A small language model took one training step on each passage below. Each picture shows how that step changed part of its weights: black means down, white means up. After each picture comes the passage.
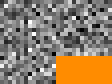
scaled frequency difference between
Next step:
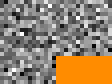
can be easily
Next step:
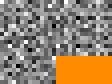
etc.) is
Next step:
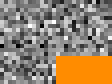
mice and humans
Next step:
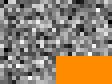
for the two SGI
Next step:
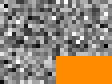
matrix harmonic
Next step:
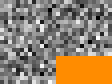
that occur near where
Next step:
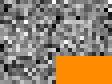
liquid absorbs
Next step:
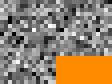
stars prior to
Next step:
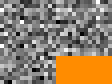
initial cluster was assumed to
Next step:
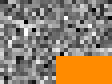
interpretation of the information
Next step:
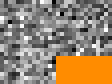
which we obtain here. We
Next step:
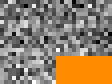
different than that in the
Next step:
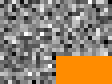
and D. A.
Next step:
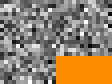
No contamination
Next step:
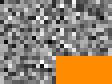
and Regeneration in
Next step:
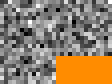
of the other DM
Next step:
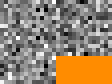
is consistent with the
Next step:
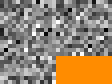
the work.\\ {\bf
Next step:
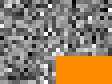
condition along both $x$
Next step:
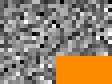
~ \infty$) the
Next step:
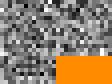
time and existence
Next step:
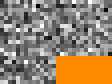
Zstd, which
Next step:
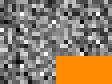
spectral filter and
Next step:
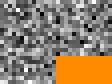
three are resolved)
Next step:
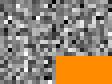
dataset, with
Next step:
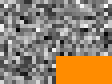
evolution of the model be
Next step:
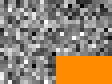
between 0.7 and 1
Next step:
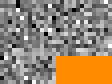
spiral arm.
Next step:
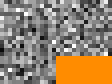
\partial_\phi &
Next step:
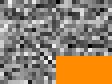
by number, $y$
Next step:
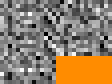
FLA framework
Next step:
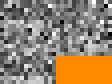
small change of the
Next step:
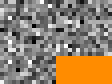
access to the analytic
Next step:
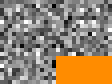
%Finally, we also
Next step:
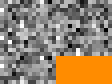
extended to the continuous
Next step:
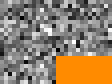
class label (Figure
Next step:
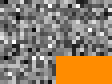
can be formulated by a
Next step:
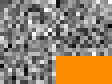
our annual 1D
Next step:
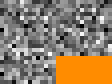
the Unruh
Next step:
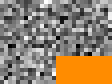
we eliminate
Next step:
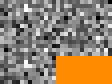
portion of the
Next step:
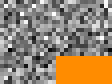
research span that
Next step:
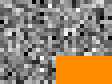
, \end{equation}
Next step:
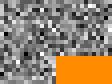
available in
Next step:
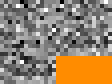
can observe the
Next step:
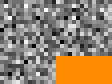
Derivation of the
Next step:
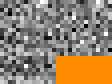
corresponding nodes.
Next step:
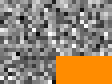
\widehat t\,,
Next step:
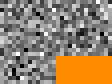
attempt time for
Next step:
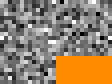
as focal points
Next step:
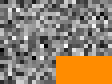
again the usual
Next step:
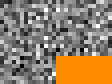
uploaded during
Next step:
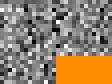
n \times d \rightarrow
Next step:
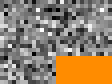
access to Dutch
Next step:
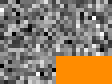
showed that the predicted
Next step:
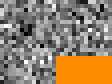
of accretion:
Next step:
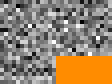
the step as a function
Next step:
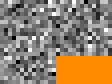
Table~1 (red
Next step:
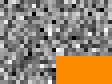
for Assembly
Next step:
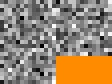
a microstate
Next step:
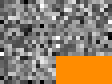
investigations were also
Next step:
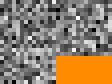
the DurIAN
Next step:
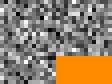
argued that the
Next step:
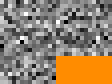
out such polite and
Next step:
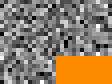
work has been supported
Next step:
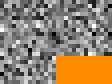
general dynamics in a linear
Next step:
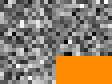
based on the Lax
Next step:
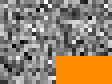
be directly obtained by the
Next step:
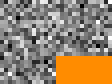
maps, as a
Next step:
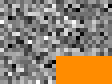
effect induced carrier
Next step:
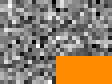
\log d \ee where
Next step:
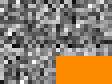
such that for the smaller
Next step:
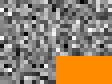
is not true,
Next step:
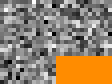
approximation properties through the
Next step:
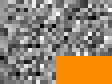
to any multiplicity and
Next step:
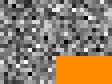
with an initial mass ratio
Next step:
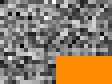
allows a modification
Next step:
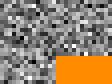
massive Dirac
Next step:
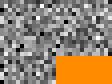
packet width
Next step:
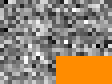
for the main panel and
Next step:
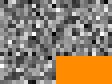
exclusive to the
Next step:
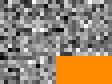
addition, there is a
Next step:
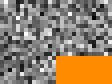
numerical Fresnel
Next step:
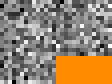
galaxy SED.
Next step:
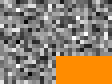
(i.e., using
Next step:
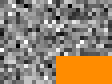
top of each other.
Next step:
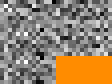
an appropriate
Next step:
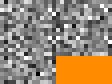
\ and\ \bibinfo
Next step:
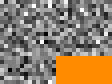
constraint. The active
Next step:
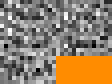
mobility by the term
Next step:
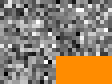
factor $\delta$ with
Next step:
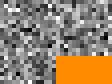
are results in which we
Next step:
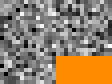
3D bulk model
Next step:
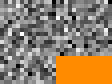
they can hardly be
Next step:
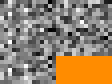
respectively, if and only if
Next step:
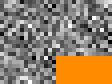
QCD calculations were
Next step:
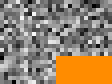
projecting its two
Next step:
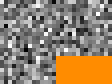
-- offering
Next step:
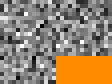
observations.\\ \\
